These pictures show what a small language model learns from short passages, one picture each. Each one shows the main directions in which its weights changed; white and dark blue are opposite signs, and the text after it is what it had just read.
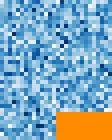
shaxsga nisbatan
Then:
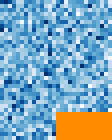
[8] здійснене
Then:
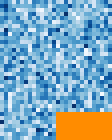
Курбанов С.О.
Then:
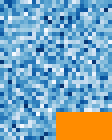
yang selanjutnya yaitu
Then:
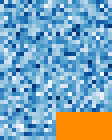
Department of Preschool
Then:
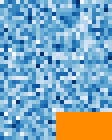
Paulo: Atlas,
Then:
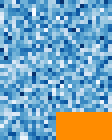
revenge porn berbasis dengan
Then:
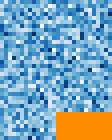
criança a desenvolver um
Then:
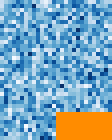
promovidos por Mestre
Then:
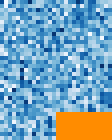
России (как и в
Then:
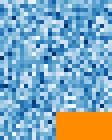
« mouvement de la paix » a
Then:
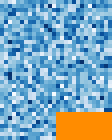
bilan dukkakli don ekinlaridan
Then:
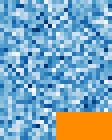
processos de educação permanente, que
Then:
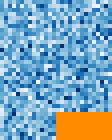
loyihasini, barcha
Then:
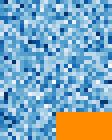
только иконографию
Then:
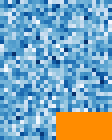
Buzrukxonov S.
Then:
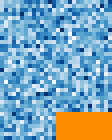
ichida McDonald’s
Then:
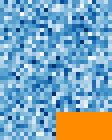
mental no Brasil, seus
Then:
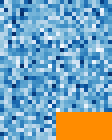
bo'lgan birinchi asarni
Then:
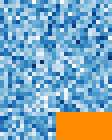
of integrating the Sustainable
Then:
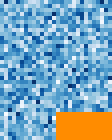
malakalarini shakllantirish
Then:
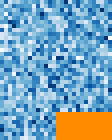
движения. Побежать со
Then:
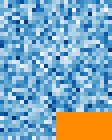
роботи студентом до
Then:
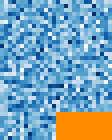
riguarda la comparsa e la
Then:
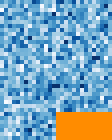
Yo'l qoplamalari
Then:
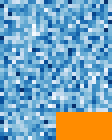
doctor of juridical sciences,
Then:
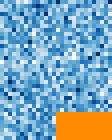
sohasining xo'ppozlari
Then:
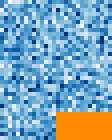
фактини аниқлашда
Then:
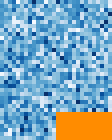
la Poetica sarà poco
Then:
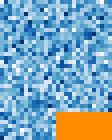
yoshlarda yaqqol namoyon
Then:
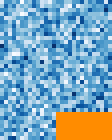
² Yusupova D. Aruz
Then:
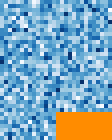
годам для женщин.
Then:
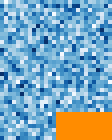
Pada Area Produksi
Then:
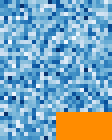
en la Edad Moderna*,
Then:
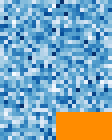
коммутацию машины
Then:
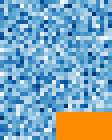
Municipal da Villa do
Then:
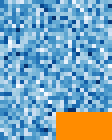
tentang artikel dengan judul
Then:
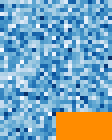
чахлая липа есть,
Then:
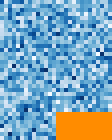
de bolverse fué servida.
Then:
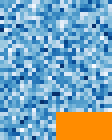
positionnement stratégique
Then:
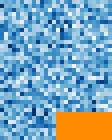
poseen diversas etnias en su
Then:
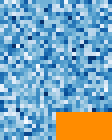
Bearbeitung erlaubt
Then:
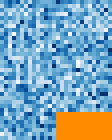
keltirishicha, bir xil turdagi
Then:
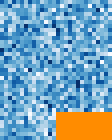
за тоту косу, што
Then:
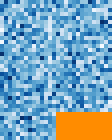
με τα άλλα
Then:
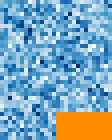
воплощения души,
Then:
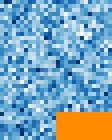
وضبط الواجبات
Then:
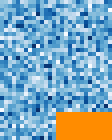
escreve segundo a antiga
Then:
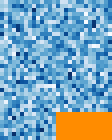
negatif ditempel di atas
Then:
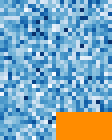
de los seres organizados hacia la
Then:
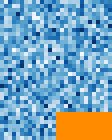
Mananova S. The flaps
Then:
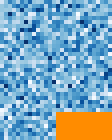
что 155 из них имеют
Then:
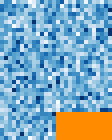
умов для охорони
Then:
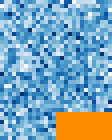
виявляються у тому,
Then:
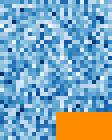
jamiyatda har bir inson bu
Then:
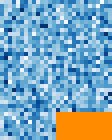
mahoratini namoyon
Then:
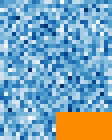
chiqiladi. Keyin bu mum
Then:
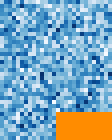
comportement exploratoire
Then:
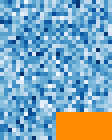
la vida del autor, su talento
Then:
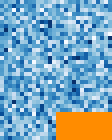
hisobotlarning ishonchliligini
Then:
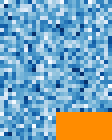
требует печати
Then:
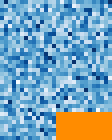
chiqish imkoniyati sifatida
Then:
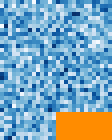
Buyuk Britaniyada jamiyat
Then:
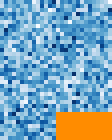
қанча қисми узоқ
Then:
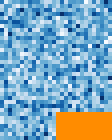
Мислителі різних
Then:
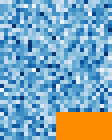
гражданского общества,
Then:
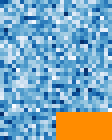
каби масалаларнинг
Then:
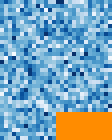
KAK, Subhash.
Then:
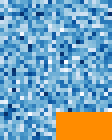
lúmen arterial em cortes
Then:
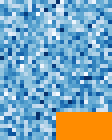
на 8-20 сутки от начала
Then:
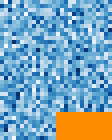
organizacionais (Oliveira
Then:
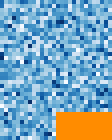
no obstante los criterios más
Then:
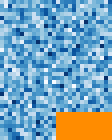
месячного наблюдения
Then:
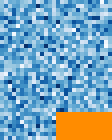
către vânzător în
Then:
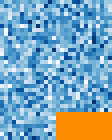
сведения о значении
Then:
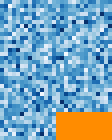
taktikalar Sohibqiron
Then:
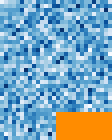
de creatividad por parte de los
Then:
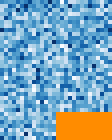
inklyuziv ta'limni rivojlantirish
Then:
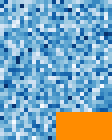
în evidență elemente
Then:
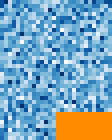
pais ou responsáveis.
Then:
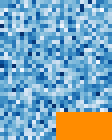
matsyopë* dirigirá
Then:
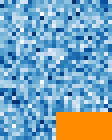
so'ng Toni Byuzen
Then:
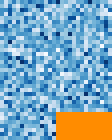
бірнеше өзара
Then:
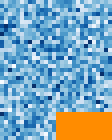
como intuito minimizar os
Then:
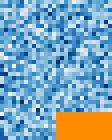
que seu potencial seja
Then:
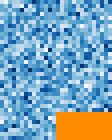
*Google* como en diversos
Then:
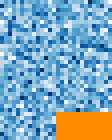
El Frontón; y 3.
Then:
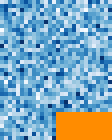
O'zA Ilm-fan
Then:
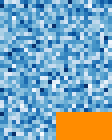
sohalarini qamrab olgan.
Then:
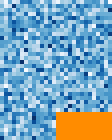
berish vositasiga aylanadi.
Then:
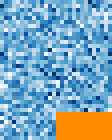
que fomente una adaptación del
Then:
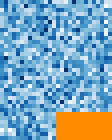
по сути проправительственные
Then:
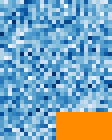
sustainable economic development
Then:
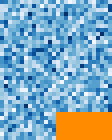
o bem-estar de sua
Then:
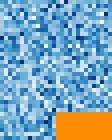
fue amortajado con los
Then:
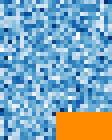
бориш ва умумий
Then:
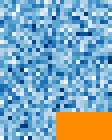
ciriales á visperas.
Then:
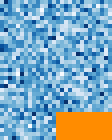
Learning Styles, Where's
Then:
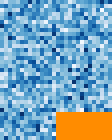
ordem constitucional e, de modo
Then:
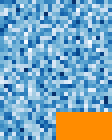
quanto os mais óbvios
